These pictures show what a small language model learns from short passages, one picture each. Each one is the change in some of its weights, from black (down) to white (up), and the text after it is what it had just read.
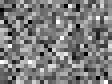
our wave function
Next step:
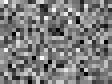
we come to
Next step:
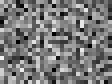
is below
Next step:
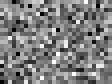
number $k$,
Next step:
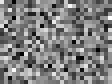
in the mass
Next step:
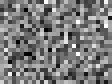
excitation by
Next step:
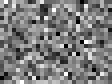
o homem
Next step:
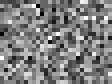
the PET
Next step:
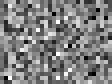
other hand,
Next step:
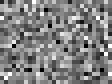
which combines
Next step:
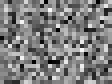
respective method for
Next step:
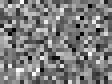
similar to
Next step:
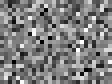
given by $M
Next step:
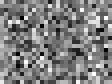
idade e
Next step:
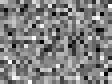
particle, and
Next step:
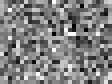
that in both
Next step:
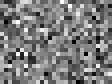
a special
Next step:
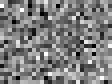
At a more
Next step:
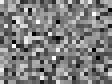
atua na
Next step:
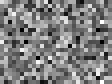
addition, the
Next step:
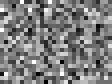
the sum over
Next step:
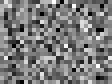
point mass at
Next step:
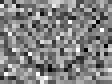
metric, its
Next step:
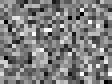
und das
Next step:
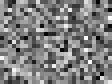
all the shower
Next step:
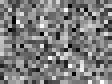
regular domain
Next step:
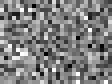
This article
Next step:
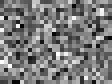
because an
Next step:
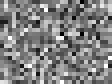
means that it
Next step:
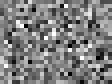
integral field
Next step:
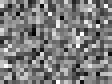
efficiency of
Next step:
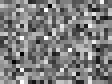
In Section 3
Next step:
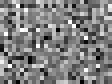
another point
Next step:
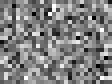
can configure each
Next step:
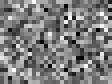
on the right
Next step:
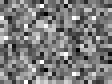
walks with
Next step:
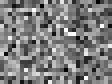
problems in
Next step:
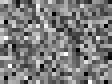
who is
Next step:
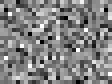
the $ab$
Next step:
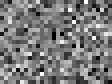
Proof of Lemma
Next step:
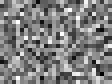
que esta
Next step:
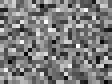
theorem is also obtained
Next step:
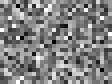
and we are
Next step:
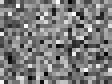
insiste en
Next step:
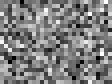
simples e
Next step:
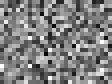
within finite
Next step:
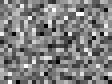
x}\mathbb X
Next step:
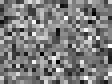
mit dem
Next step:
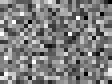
X)$ is
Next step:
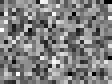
the convective
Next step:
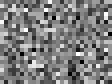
very small,
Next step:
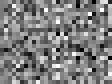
holes of
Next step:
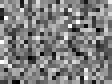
propose an
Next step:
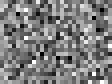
practice in
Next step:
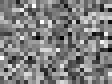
the SDG
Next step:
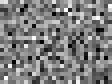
particles and to
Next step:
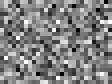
of a each group
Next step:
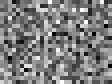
it can be
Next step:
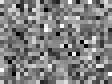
se ha
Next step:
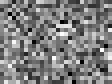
showed that the
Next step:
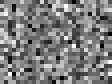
will produce
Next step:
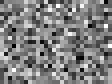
in the context
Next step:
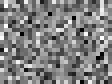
leading to
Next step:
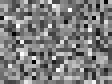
In particular, for
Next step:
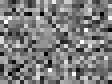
which implies
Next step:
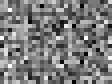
comments that follow
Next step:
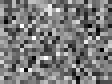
local chart
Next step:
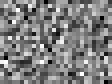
for the unit
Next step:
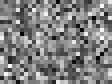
its meaning
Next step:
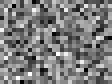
be potential
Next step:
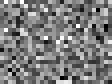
show how these
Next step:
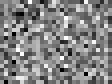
are closely
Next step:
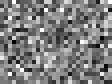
are less than
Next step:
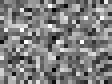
issue for
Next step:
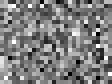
called {\em
